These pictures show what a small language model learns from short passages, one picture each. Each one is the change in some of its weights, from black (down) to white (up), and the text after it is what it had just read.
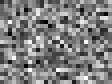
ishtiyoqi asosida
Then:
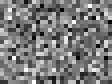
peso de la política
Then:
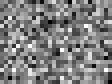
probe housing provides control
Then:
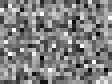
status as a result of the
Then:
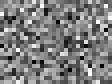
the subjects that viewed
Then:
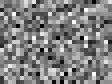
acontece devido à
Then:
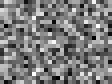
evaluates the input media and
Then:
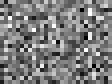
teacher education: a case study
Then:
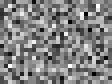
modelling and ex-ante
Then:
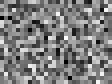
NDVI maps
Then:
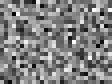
in the cloud and
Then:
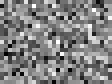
ul – maoniy”ning
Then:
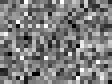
it immediately became
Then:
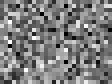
while it was not entirely
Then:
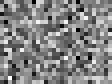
parts of the world, there
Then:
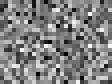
and justify the cultural
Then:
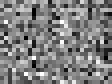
Passavant a Perin
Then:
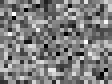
dosage *i.e.*,
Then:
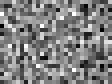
during anaerobic
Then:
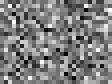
is the step forward
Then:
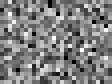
(Ensemble) 21
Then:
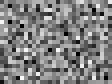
Science, Faculty
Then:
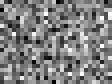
con las estrictas
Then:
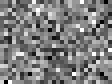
o'qituvchi va
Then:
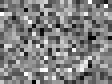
observa que la mayoría
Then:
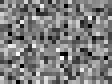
unsatisfactory is not
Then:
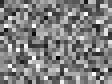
o decorrer do
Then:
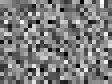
the NEXUS Core
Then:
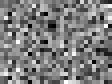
в современной
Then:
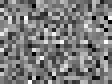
les compter, calculer le
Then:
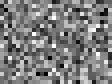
1. Петренко
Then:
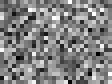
gli orizzonti
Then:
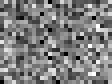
evaluator reviews the data and
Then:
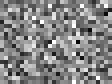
the community and local government.
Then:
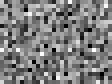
процес, який
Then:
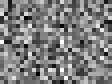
The acquired findings are
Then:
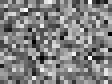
em massa, chamados
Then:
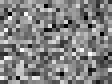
pressures, fluid
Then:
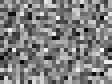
- Alves, G.
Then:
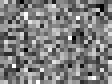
or employee management, if
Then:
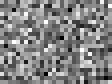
Reynard, T.
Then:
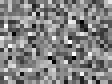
repete a ação
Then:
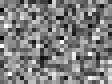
Ja Müller,
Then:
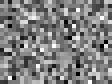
the world. Potential
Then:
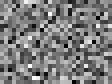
o esférico,
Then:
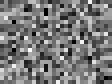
Each pathogenic microbe
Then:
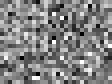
e à ecologia,
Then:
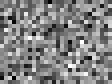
life quality and it can also
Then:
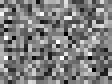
shakliy unsur sifatida
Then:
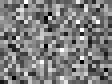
infrastructure. Since
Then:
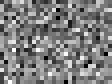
to have a one-time
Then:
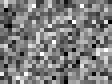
беаги ёки
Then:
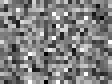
students. The sample study was
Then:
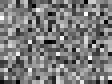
Allah bunları
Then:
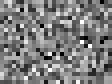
lower self to attaining the
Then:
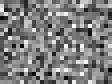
any queries or comments
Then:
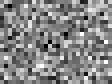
sustainable food. The
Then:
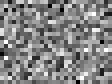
(SME), thì
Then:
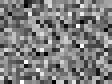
el boom que el periodismo
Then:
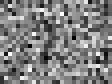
diterbitkan pada
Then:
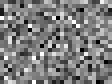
do artigo 1º
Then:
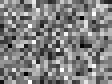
used for analysis. These findings provide
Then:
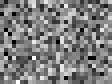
nu se admite”
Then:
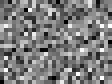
Index Spatial
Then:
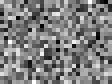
todo el ciclo de
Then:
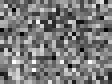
- I ТДЮУ
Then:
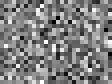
privada motivada pela
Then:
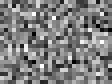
described by Kramer in
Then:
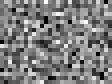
travail. Abstract The
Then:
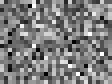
tadqiq va targ'ib
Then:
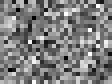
alguns atos do
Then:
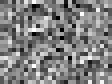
van theorieën
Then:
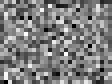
sector performance in Nigeria is to
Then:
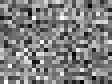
time delay and packet
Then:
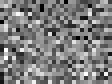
major cities. An example is
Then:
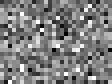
Регион, •
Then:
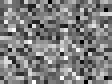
è stato superiore
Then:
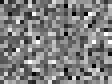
обучающегося в
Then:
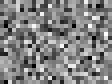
protective and secure
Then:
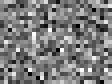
central authority in
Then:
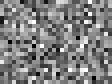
Crust, having
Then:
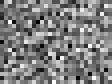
shown great potential in treating
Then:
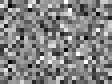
to avoid any interruption
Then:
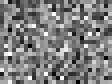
IYCIS construct.
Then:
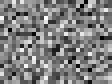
una gran cantidad
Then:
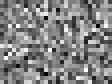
barium chloride solution
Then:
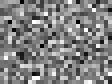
ea, amigo,
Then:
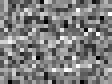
modelos, dos muitos
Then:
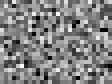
produced by industrial processes.
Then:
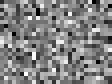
a organização espacial
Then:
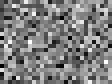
95% Confidence
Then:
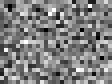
be invaluable, but this
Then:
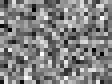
1 diatas adalah sebagai
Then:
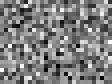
sports teacher were grouped
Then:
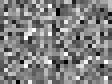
new recommendations to
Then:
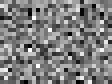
packages. Textural
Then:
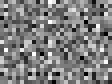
vague concepts.
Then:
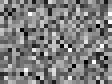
quti, stakanlar
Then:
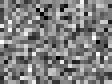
bream hatcheries
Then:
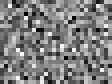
graúdo com massa
